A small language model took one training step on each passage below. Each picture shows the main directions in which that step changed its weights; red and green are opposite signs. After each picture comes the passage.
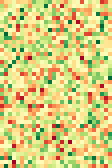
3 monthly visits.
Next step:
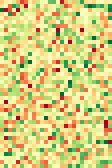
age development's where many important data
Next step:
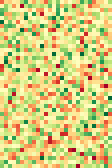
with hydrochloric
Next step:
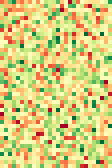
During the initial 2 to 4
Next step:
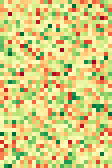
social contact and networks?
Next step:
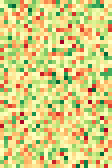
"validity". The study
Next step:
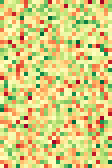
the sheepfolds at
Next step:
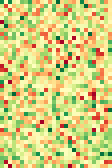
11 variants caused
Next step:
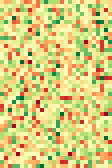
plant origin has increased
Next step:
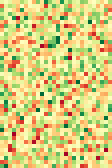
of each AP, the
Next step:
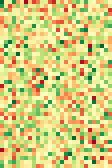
and, if obstruction is
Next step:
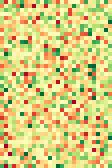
present the protocol that was used
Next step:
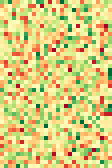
yields, sucrose %
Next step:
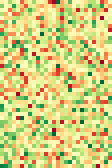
Smoke opacity
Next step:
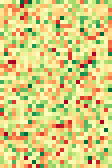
developed. Reliability and
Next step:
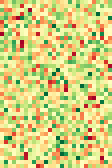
difference equation is now,
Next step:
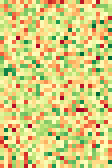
WFC behavior-based of
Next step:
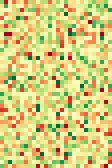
examined, and the findings were
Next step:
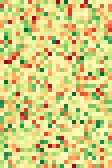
used as major elements in
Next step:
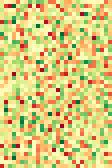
a multichannel
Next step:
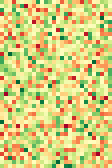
and expressed fear of
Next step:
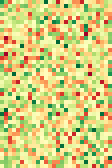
acceleration term would
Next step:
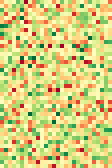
an inhibitory
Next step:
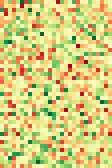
visualize polarization. The
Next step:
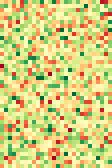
architecture of the
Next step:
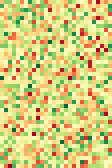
b p e b p e b p
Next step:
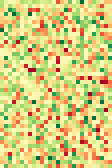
compared with the available information in the
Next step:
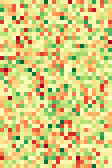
delivery in 43
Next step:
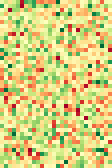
major stakeholder challenges including
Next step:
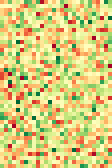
is autopsy exclusion
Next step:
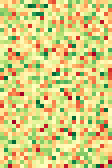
Demerit(s) The
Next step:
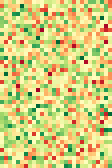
ever faced any of the following
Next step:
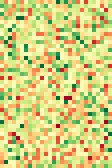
and stable society,
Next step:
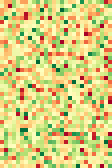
Octavia. *The
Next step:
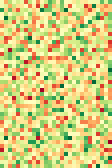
logarithm of both
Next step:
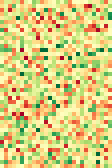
name which has humiliated
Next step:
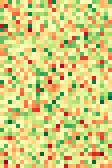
be mostly probably
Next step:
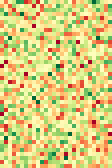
0 3 In the present study out of
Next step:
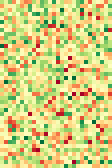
declare the following financial
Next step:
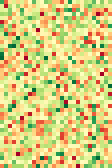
geological and seismological
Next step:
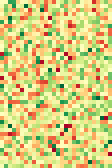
and at least annual
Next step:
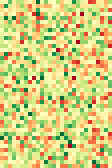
adsorption of Cu,
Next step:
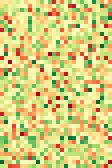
paper will approach the context and the
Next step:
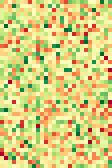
materials behave. In addition
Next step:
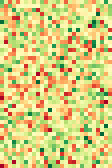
duties and responsibilities of
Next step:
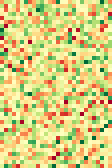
of view and is written
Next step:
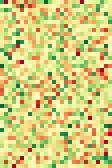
generators noted from Figure 3 are
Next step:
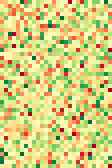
Pakistani population.
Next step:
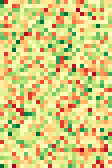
responses to make informed
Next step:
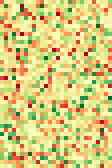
professionals cope with
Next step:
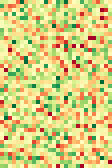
the presidential candidate
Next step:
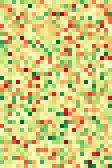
is facilitated by the test
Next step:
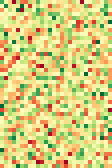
arising purely from a
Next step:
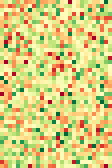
the findings of this study are available from
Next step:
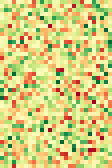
Clusters build and maintain
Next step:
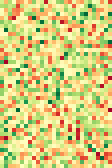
are depicted with a
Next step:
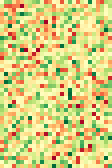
reluctant to use them
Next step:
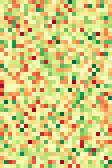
up to 60 km/h
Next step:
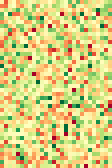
facilitate collaboration.
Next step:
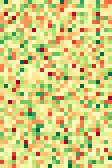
fascinating performance. In
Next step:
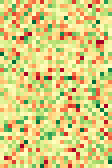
health]. In F. V.
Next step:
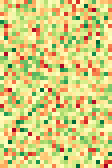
to identify emergency
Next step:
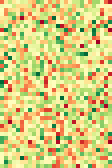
extra-EU exports
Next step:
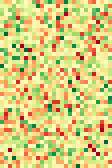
curves shown in Figs.
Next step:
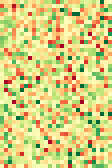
social sciences and humanities);
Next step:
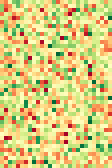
now recognized as one of
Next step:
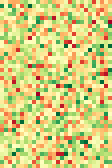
result set by the individual and
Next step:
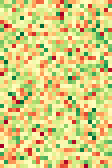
mainly affect the functional
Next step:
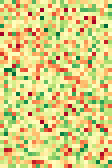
into a 194 m deep
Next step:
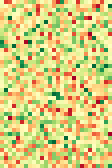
heat exchangers enters the
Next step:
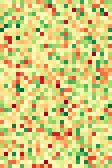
T4. Genotypes
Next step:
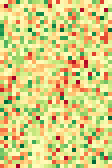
significant influence of teachers' knowledge of
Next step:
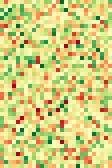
Type of response
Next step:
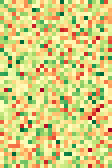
people. Peer pressure is
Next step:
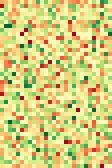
be contacted at email:
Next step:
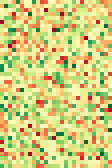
i) subsidisation,
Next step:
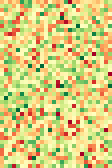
nature of this polymer.
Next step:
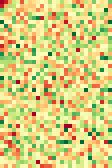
and absence of systemic
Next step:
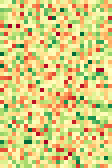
a prospective cohort
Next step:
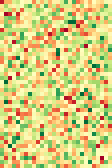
Leveraging this trust
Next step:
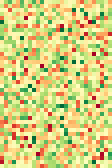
equation of the circular
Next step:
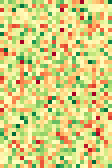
Universal Transverse
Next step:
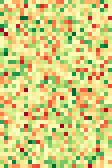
respective sex. In male
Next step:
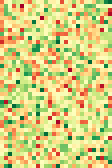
on the northern two
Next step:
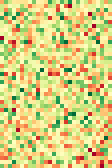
for example, have studied how
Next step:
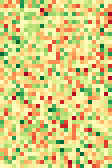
was given as per methodology.
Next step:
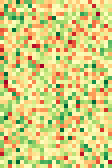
14 counties in the state
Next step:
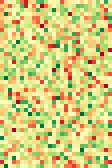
structure, basalt made
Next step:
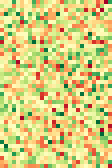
= *they are currently
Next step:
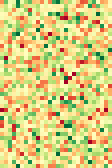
wireless sensors,
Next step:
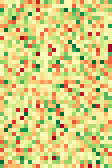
of retention has increased.
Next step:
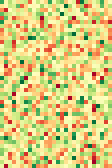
which shall be selected
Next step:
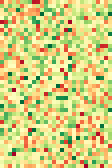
elevated ducts
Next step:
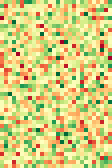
the second cycle of
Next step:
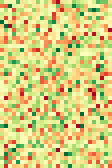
that this Service Learning
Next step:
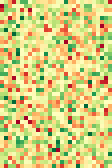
In essay #29,
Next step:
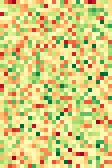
to responsiveness and
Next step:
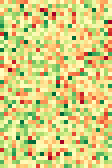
the averages of the
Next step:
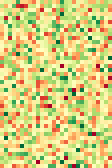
operative area, its structure,
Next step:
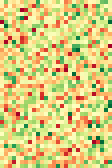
species. It also was observed to
